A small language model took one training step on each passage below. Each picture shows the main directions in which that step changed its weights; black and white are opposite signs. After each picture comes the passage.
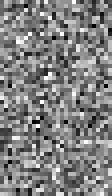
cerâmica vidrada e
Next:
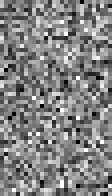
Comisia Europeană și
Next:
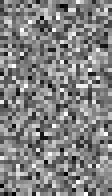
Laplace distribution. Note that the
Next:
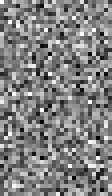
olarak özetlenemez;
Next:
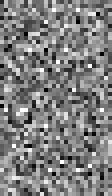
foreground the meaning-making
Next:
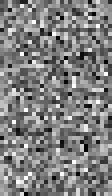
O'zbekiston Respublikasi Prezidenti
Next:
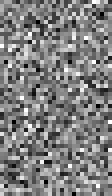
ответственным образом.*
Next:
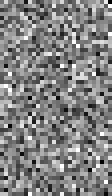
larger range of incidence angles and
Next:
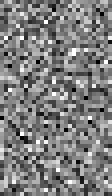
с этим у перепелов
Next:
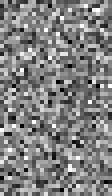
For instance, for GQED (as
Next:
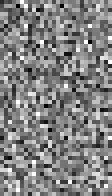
shart [8]. Bu borada
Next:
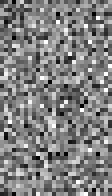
the FET channel. To this end,
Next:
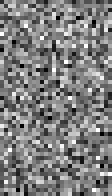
İktisadi Enstitüsü
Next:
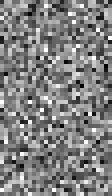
level}\\ \> solve {\sf
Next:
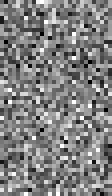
menunjukkan bahwa lebih
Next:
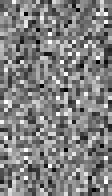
output files are systematically organized
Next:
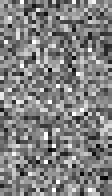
asoslangan pedagogik-metodik
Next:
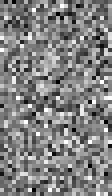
there are several attempts to
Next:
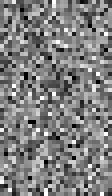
Weiss field $\mathcal{U}$. As
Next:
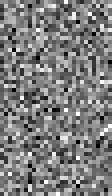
mirror dispersion curvature of
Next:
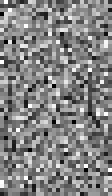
for the 633 nm one. For
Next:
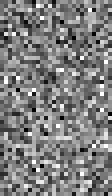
to set in much sooner than
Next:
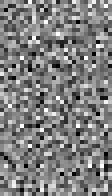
old and new training data from
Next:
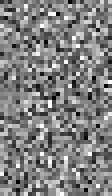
use the parameters in Drouin
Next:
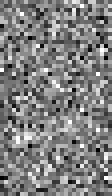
pair weights). As for the probabilities
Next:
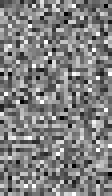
todas as atividades predatórias e
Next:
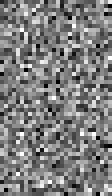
dashed lines in (b) and
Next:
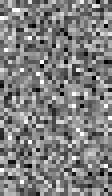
the right panel, and the overall fit quality
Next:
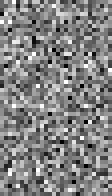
emergency teams with specialized equipment
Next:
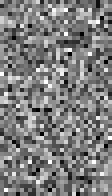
have been limited to small values of the configuration
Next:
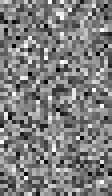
``` Бу қисмда
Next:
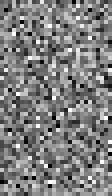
estaríamos ante un indicador
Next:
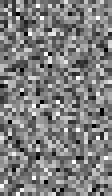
que l'on accorde un
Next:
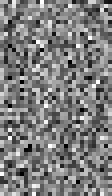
space-time discretization. In order
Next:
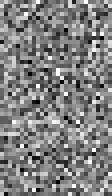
the future incorporation of artificial
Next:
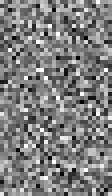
whole. The database, which is
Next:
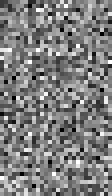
A dedicated software pipeline
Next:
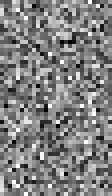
can be only tackled through numerical analysis
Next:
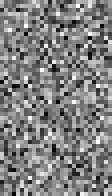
observamos os seguintes questionamentos:
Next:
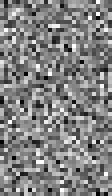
either cannot efficiently incorporate human feedback to
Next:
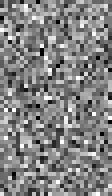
FEMENINO TOTAL
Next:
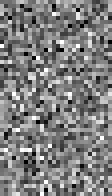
of the Pomeron \quad
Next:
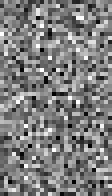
mothers had kidney
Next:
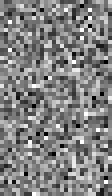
string theory to 2-dim. QCD
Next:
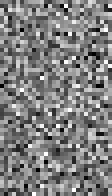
mantle likely helps sustain
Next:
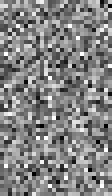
balancing between individual client utility
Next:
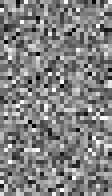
– Режим доступу:
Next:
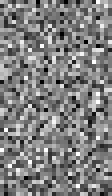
organization and computer architecture. In:
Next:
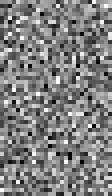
analysis (combined with the flux
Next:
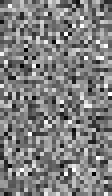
M.~Diehl and
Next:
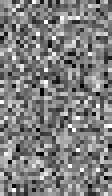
и внедрением
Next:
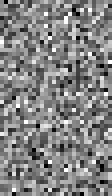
possible, if we represent the nonrelativistic
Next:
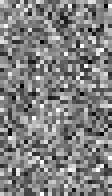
Estado Sucre Creative
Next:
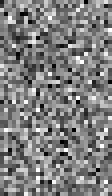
\bar{\psi} \psi
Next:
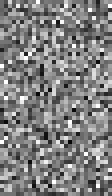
Recently, reconfigurable intelligent
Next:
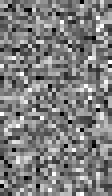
depend on the anisotropy. In
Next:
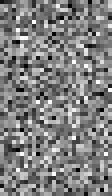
above the ground state are obtained by applying
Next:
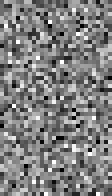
relation. The result is a significant
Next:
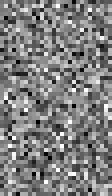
hisobga olish limiti
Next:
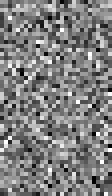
relacionados con arquitectura de software,
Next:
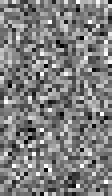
The signal power is normalized such that the maximum
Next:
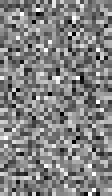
porous weaves. Direct
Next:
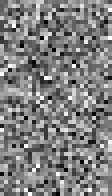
However, each of these bi-infinite
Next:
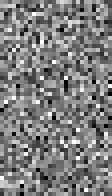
de sus representados, sin olvidar
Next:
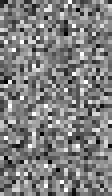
and A.B. designed
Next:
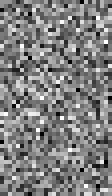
antifúngicos, pois seu
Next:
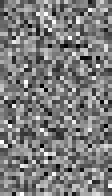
qizi Guliston davlat universiteti
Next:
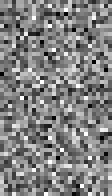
node is only justified when removing
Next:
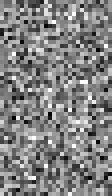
NN model is the corresponding output in Figure
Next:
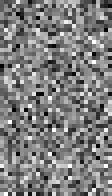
ha realizado durante 40 años.
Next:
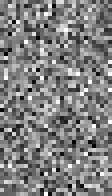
adolat " asarida ijtimoiy
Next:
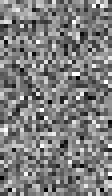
Te 5p levels and the conduction band
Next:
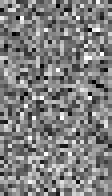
time-dependence of average
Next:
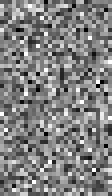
та відіграє важливу
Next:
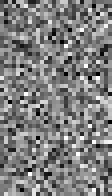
to recover the one-body potential.
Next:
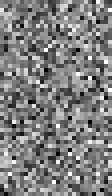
саволнинг жавобини
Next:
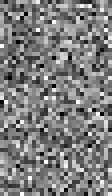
by the GOES satellite
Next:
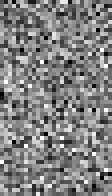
to a single-particle transfer from the source
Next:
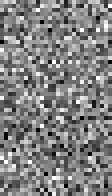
hot spot for LFCG,
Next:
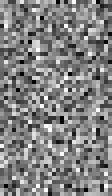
va videoga olish orqali yerlarni
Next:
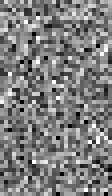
shakllantirish va ularni amalda
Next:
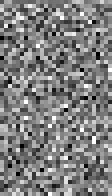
культур — ріпи,
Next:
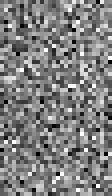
y, z)$. Expressed in terms
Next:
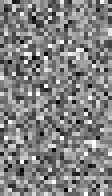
а толщина его была
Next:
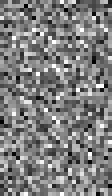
йўл ҳаракатида
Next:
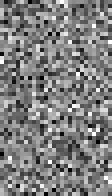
a NORMAN-20,
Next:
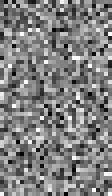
to a constant star effect, and thus
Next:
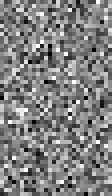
balance is especially important for the next classification
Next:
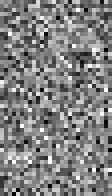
adjusting between these stages. This
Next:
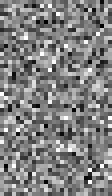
organiser les souvenirs
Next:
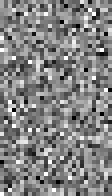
masalalarga faqat har bir
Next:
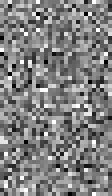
як рольова модель з
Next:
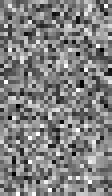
release & Version of the
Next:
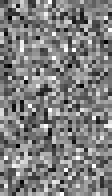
not long enough for the system without interaction noise
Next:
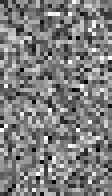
the temperature increase is calculated solving the heat
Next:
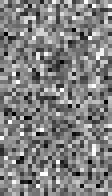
absorber data periods were found to be
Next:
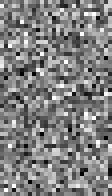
el aseguramiento de la
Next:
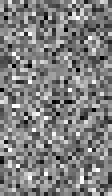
ранги Пиллаларнинг
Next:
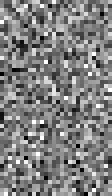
de todas as dimensionalidades. Uma
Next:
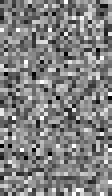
desenvuelven seguramente
